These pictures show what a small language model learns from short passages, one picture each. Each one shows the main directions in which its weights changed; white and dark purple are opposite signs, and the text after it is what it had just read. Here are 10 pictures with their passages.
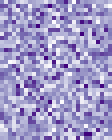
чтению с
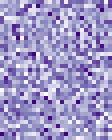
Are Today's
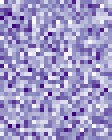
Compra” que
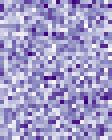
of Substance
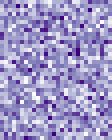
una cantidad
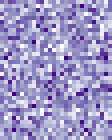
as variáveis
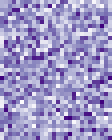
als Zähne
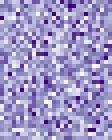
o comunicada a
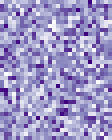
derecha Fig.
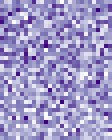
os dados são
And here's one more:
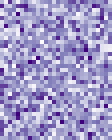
alienado dar
